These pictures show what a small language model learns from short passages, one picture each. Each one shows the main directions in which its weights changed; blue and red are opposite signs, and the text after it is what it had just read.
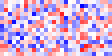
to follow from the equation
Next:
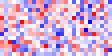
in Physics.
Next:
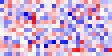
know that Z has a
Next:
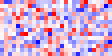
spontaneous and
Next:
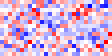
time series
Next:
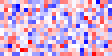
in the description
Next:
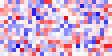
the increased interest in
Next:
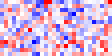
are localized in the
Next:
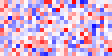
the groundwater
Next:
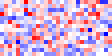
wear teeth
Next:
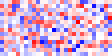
21) Would
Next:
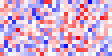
the results of the test
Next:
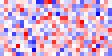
is dominated by
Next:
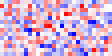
The significant P value of
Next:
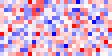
fails, the
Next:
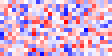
Field Effect
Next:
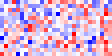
arranged in a
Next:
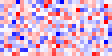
and the derived
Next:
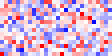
the transition is
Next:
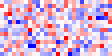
It is expected that
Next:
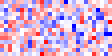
against men
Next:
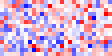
prior ranges
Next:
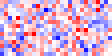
causality from
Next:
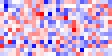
gives the following
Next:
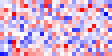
– however hard
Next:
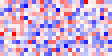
marked with a
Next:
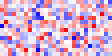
them: all of the
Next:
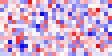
string player
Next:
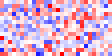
comparable to or
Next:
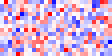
is mainly evaluated
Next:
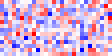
number of PC's
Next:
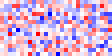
case is modified to
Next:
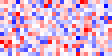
and policy.
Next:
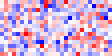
in which case they may
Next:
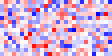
of I. In
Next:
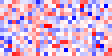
When the second
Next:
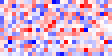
range from 0.1
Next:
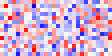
a & m & S
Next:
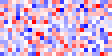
must be handled based
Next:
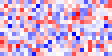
this article shows
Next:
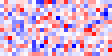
is a constant,
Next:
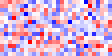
direct measurements with a
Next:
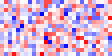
can show that the
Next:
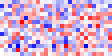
City Bone &
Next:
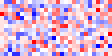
local apartment
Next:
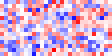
of knowledge.
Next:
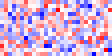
for each interaction from
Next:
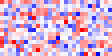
investigated QCD
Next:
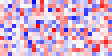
single realization,
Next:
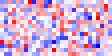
such as making a
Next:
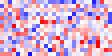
generalized probability
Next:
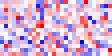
because the corresponding changes
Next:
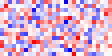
this sheet,
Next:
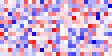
to recover
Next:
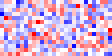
envelopes around
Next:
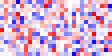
and modelling
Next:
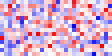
Dirac equation at
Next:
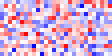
(Waxer &
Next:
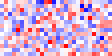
is the ability of
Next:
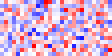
are mostly produced
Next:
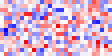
soil health.
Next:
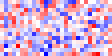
in section 2, the
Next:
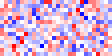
the rich phase of
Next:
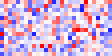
of particles by the
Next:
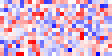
weighted by other
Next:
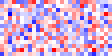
example, to increase the
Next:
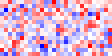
well as probability density
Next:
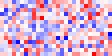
students achieved through
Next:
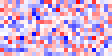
the quantity of
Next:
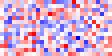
frequencies of the
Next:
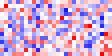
this inputs
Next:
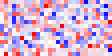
(III) or
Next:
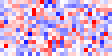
sides of
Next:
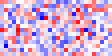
as evidenced
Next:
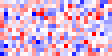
for precise
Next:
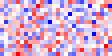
these messages on
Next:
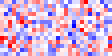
Rates.} Since
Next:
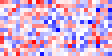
existing datasets
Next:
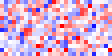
of the key parameters
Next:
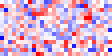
expected to be
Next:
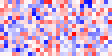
the unification of
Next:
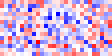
paper investigates the effect
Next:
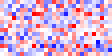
modeled as a
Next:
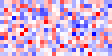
calculate radiative
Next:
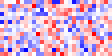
corresponding decrease in
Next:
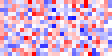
required information for the
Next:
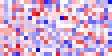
construction of
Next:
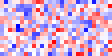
iron- and
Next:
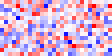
worth noting that
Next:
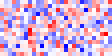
route by providing
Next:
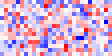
and parts in
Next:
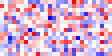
These advanced
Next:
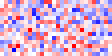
the way, but
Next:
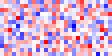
mod m of 1 The
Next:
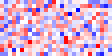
of large areas with
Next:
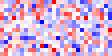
functions for water
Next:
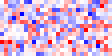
retained. The
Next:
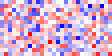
two parameters, the number
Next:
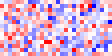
These modifications will
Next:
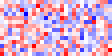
enforce a
